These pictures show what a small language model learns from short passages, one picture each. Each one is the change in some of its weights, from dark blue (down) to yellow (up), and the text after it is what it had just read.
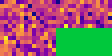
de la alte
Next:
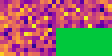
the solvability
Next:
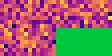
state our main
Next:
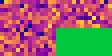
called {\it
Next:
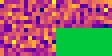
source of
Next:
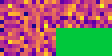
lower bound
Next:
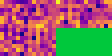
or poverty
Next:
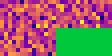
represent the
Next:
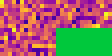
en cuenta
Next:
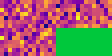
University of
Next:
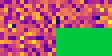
faoliyati va
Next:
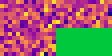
L$. Let us
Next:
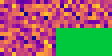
3$ when
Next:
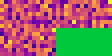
evolution and the
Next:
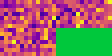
mantles are
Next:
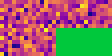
calculations. The
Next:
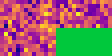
leaf of
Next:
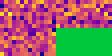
the thermal
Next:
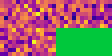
following proposition
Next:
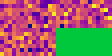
rates. We
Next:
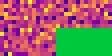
the correspondence of
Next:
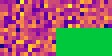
group $\Gamma$.
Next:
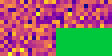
shown in the
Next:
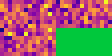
of the two
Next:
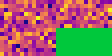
the axes
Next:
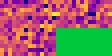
be used. In
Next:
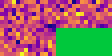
$\Gamma \to
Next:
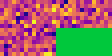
and thus
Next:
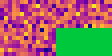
steer it
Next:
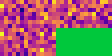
this paper, we
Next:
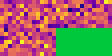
\le i <
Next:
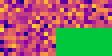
we approximate
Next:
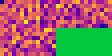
this stage,
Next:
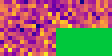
for a class of
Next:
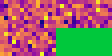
sa online
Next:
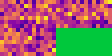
use for refining
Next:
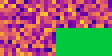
integer, and
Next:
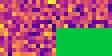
data center on
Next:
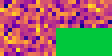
and the analysis
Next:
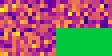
scheme to
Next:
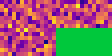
à la fin des
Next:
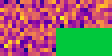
solution of the
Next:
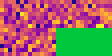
diagram $D$.
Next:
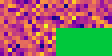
They show that
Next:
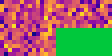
usage of
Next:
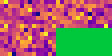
exist. To
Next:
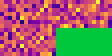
change in the
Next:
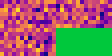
potential systems are
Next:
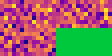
However, the
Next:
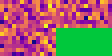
image, with
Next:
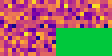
weight 3,
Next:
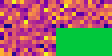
waves can
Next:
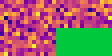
one to see this
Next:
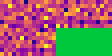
the height
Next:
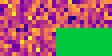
the preceding
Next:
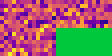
states in
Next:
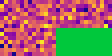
powers of
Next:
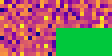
\mod 2
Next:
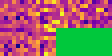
is formulated
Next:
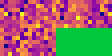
multiplicity at
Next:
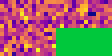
value. This
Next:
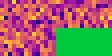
its previous
